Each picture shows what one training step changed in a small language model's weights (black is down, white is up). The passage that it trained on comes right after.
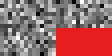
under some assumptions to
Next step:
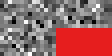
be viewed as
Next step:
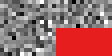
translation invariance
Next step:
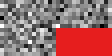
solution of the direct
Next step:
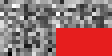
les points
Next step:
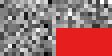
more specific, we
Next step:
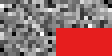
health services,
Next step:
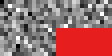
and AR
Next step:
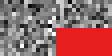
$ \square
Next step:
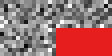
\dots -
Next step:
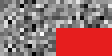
look at the
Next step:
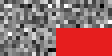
first two variables,
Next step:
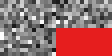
contribution to the
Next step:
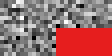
bi-linear operator
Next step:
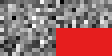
k\}$, we obtain
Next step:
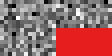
safety for
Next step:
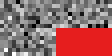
a homomorphism of
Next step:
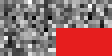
and allows for
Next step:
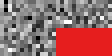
immediately obtain
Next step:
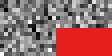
of the graph exactly
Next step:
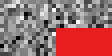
class, asymptotic
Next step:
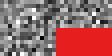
We note that a
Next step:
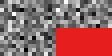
to be followed
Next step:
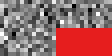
models has been studied
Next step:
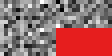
consider only cases where
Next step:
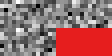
of intermediate
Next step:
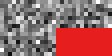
only one end with
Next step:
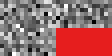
initial conditions are required
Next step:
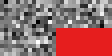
and $\delta
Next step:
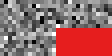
for any $0
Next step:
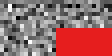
algorithm [3].
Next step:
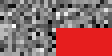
economic efficiency of
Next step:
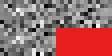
calculations. Figure
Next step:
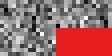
This implies that the
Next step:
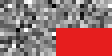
the estimates, with
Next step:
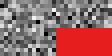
N$, one easily
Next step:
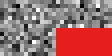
a free presentation
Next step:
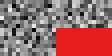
of the collected
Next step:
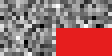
support of the
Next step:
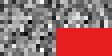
The onset and
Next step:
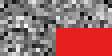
text structure,
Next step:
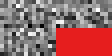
cluster to
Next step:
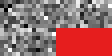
the derivatives
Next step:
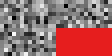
process as a complex
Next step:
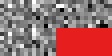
mm excess
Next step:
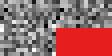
finds that
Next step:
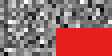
by parts,
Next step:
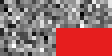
the context where the
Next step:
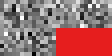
the data in
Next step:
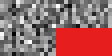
result of their relationship
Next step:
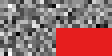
an overview of
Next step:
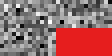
quartic equation
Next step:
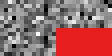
problem, therefore many
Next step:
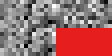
improve the results of
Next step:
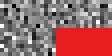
In other words,
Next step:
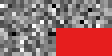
high power applications.
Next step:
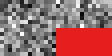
the nature of
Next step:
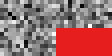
under the embedding
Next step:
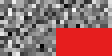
their intersection is
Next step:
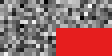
is focused on
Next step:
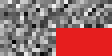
of interest in this
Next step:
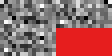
known as a
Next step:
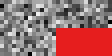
As a result,
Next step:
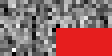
This implies that
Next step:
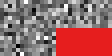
Europe are responding
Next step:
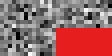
proposing a
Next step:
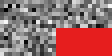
of the tensor product
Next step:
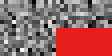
considered another group that
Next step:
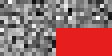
is because waste
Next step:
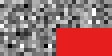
That a
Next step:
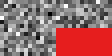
points { due to
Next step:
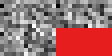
the research context)
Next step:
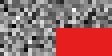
where it is
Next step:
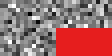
G$ and
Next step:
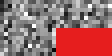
for the correction
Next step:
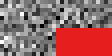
and less time to
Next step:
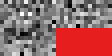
authors about the
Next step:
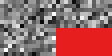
a smaller environmental
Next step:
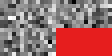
district in
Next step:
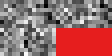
the real experiences
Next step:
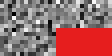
the order of the
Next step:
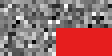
scope for
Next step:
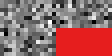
\infty$ resulting
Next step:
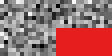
functions) is
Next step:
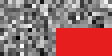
$n$ and
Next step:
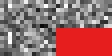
to show that he
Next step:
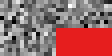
are possible quantum
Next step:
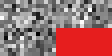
this mixing must
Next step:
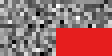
of errors to
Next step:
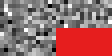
and activities Main
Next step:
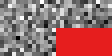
complex disk,
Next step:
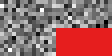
satisfy the conditions of
